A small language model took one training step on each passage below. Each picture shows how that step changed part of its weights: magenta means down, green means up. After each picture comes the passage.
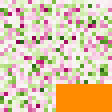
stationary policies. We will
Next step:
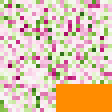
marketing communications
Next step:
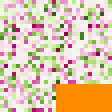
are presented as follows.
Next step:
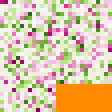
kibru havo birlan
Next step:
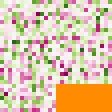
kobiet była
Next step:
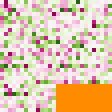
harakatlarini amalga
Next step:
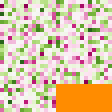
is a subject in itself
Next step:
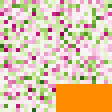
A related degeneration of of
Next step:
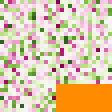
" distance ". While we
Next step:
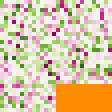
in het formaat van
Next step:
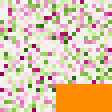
row bases. Initially
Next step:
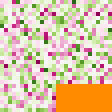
\nabla_s v$ in
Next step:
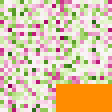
میں محترم
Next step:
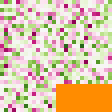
the positivity of~$S$.
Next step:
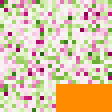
$e$ and $\epsilon$. In
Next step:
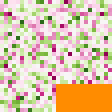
that with high probability,
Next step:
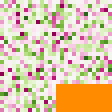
yordamida aniqlash
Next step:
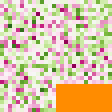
2.9. We find an
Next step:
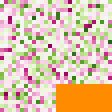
Problem statement.
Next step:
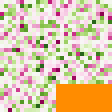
exegéticas consiste
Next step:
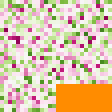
University of Queensland
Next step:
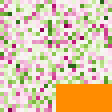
bir qator muammolar
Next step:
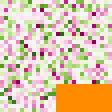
corresponds to the discretized
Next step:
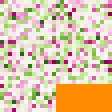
which we do not discuss in the
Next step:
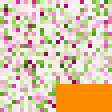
Banach algebra $A$ with a
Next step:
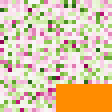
da proporcionalidade e da
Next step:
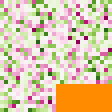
points on $C$ is defined by
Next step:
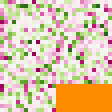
practical interest,
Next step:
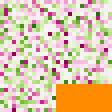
with period $T$, we
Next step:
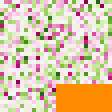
A {\rm fuzzy
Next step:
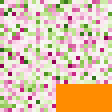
ou fenômeno
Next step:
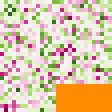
відновлення соматичного
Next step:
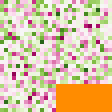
$\pi$ to some step,
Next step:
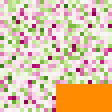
del lettore. Non è
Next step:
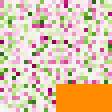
qilishi lozim.
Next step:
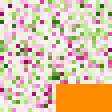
3 mujeres en cada
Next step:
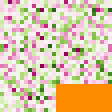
or convex optimization
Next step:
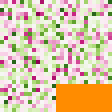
\right), \end{equation} where
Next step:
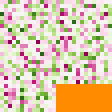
и мышечным
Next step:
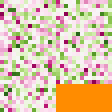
seulement 49,4 %
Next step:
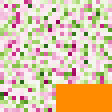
ko'rsatilgan va
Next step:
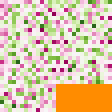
la propri\'et\'e de
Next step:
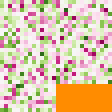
[11] de que erros
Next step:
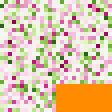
de programação e em
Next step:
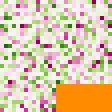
manera estos sucesos.
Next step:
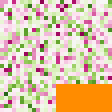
\end{array} \right],
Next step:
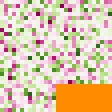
we obtain a properly embedded
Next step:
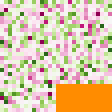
средства, такие
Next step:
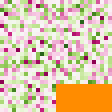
g-3$. \end{theorem}
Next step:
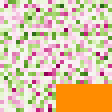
of sets of parameter ranges
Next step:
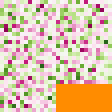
Let us compute the heights at
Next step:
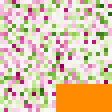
modern pedagogical
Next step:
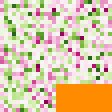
to‘plasang uylan.
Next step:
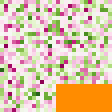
somewhat as points in the
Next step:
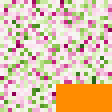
original cone $C$
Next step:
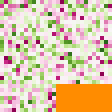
xil zamonaviy
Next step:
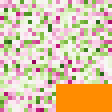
donolik va nodonlik
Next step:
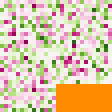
for all $w\neq v$, which
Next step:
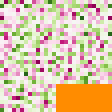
double-transformed function
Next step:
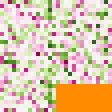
into the face defined velocity
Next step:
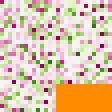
over Reedy categories:
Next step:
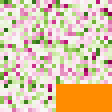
La maggior parte
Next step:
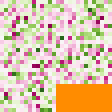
modified). 1-
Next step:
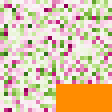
boradigan va ish
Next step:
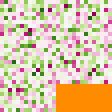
oǵan shın janı
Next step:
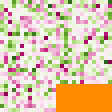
Clinica Croatica*,
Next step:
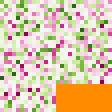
Smets Ph.,
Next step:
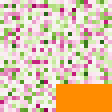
In particular, we have the following
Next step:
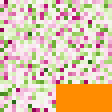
\in E^+$ такой,
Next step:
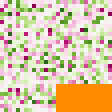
adaptive mechanisms
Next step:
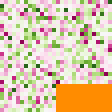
\d, \end{equation}
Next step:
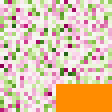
que busca evidenciar
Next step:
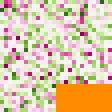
is the convex-hull
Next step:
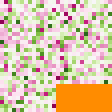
таҳлил қилиш
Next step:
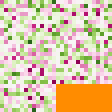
$k$ is a positive integer,
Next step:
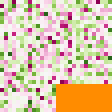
s \leq \mu} X_s
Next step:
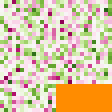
induction is completed). Since
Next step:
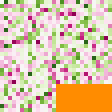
xos jihatlari,
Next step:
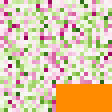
sportchilarning kuch va
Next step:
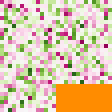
wird, hat es den
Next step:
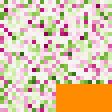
$F$ not necessarily
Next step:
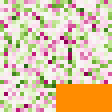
has three simple objects,
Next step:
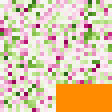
universiteti (hozirgi
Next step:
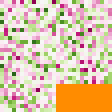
same lines as the definition of
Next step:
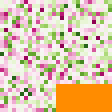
technologies //
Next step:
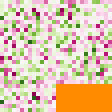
тому культура, на
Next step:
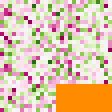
that we can proceed by
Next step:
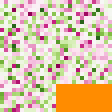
as the derivation associated to
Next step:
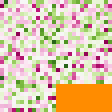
2 tổ. Yêu
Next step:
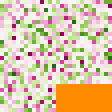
sum is taken in the
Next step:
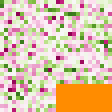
average reconstruction of
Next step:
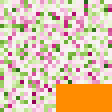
negocio basado en
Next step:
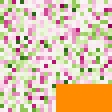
\quad Webpage:
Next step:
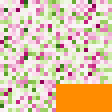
e cuidado nos
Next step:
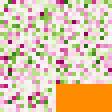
Take $\g\in
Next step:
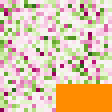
\} . \] The function $ p
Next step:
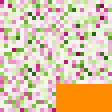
pelayanan yang prima,
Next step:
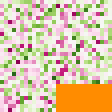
- переводится как
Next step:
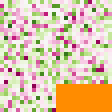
$. Then for any $f\in
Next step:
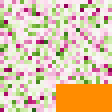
$\text{id} \otimes
